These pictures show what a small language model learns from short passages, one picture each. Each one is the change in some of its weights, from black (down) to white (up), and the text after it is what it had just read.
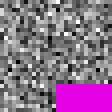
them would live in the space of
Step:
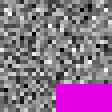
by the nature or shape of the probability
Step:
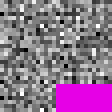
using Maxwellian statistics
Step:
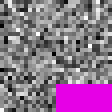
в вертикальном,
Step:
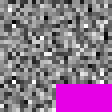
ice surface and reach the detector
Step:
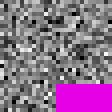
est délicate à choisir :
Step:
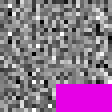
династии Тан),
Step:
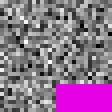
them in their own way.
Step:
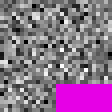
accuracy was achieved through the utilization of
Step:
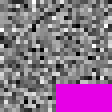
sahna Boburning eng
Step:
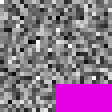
HO Not Significant
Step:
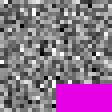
the original system $E_i$, even
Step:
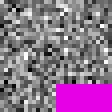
manufactured composite
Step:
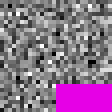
relacionado con este. No
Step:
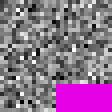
PV power plants at EUR
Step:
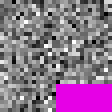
combination of high-cadence
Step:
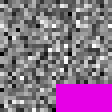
Acids Supplementation on
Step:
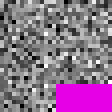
e uretral. Além
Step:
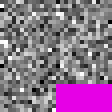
Manhattan distance is the sum of
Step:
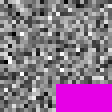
Belajar Kampus
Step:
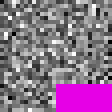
и компетенциями, а
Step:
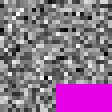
Nurul Hilmi R +
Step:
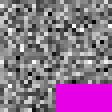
os mesmos quesitos das
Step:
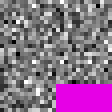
5 apresentam um típico
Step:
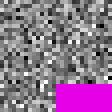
reach in the few next
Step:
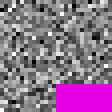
adequacy of proposed experimental design can
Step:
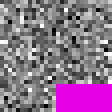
настроений в русском
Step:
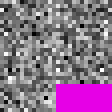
the four energy bins used in this
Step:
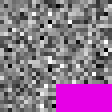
va intilishlar bilan
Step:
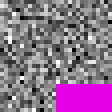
is driven by the imperative to
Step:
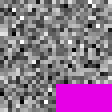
research, motivated learners who
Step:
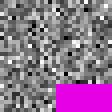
Overview This legal
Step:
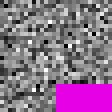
Dual Level Security Scheme
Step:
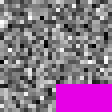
recipients is passive, as
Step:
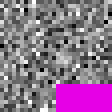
both conventional and renewable,
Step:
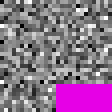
dividends (Soares,
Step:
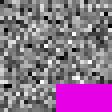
the association between healthy youth
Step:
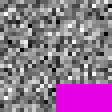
consequences of obsessive
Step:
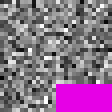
the University of Massachusetts
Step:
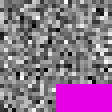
you answering the
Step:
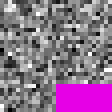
higher if the difference between the number of
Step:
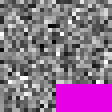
the effect of plastic deformation of
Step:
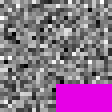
The new region covers more than
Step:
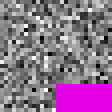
for the GeneFirst assay.
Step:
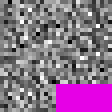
total. Systems which satisfy these
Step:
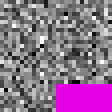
its solutions, at least in some
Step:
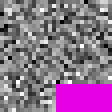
of the prismane binding
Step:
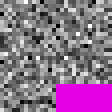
value $(\tilde{\cdot})$.
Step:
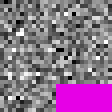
been found to decrease $ R_b
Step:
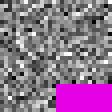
parts printed with I
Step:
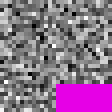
the final image. No heat
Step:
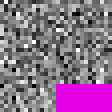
modern fan disc designs.
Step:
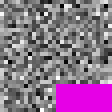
a cidade e seus temas*.
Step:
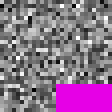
lembrou/De mandar
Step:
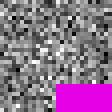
resilience of low inertia
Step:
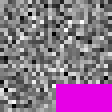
scales. The density field of the
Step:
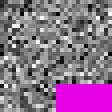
outcome following combined ACL along
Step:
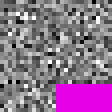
kishi sırtqı
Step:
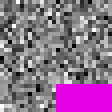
\cite{nil}). The energy loss
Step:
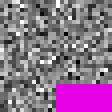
Por último, la
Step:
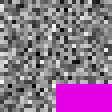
important to maintain the growth of
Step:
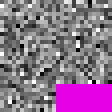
samaradorlik (xizmat
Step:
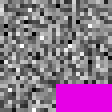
\textbf{AutoOS} &
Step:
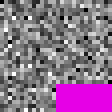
who fortified biscuit
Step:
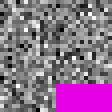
flux tube points in the
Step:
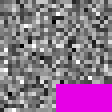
of Browser-Extension
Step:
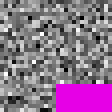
the parameters which characterize a style and
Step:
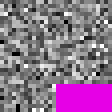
проходимости маточных
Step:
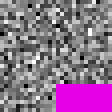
menjadi reminder bagi
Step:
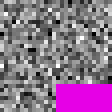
\rho$. En otras
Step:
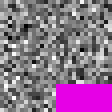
a BELT of sustainable
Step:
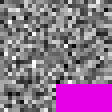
of silence: the story of
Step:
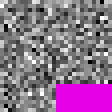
not. It is fundamental within this work
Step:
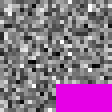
of this work was the production of the
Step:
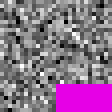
possible anaytic solutions. The author
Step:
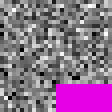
the text, as we will consider
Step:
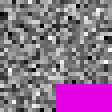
zabt etish har bir
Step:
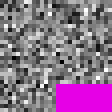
cross section for top pair production of
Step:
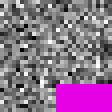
mental e físico.
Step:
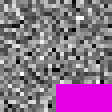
study that has utilized PJW and
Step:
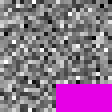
forced by $10$-m wind fields
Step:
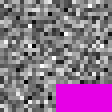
його інтелектуальний
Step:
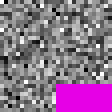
that Tian-Ren Company
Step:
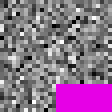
рушд диҳед,
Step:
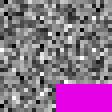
isolate contact effects, we treat
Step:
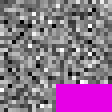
this conceptual advance in his paper.
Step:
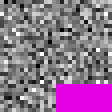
which is in line with the a priori
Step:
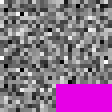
Indonesian society.
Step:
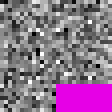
S. 11). Zugleich
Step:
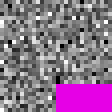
a ideia de que a comida
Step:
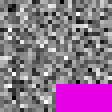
long-lasting sounds,
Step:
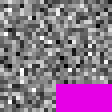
заклади освіти в
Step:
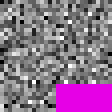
del sistema nervioso,
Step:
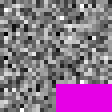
suggests that it is an
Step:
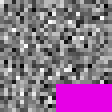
equally contributed and shared first
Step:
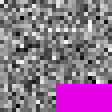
environments. C. Shawn
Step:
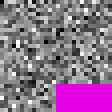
then \be \delta_\epsilon
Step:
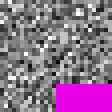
broken due to the bending
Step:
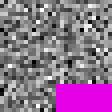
Quality disturbance in the distribution
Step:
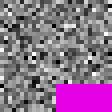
tree level in [9].
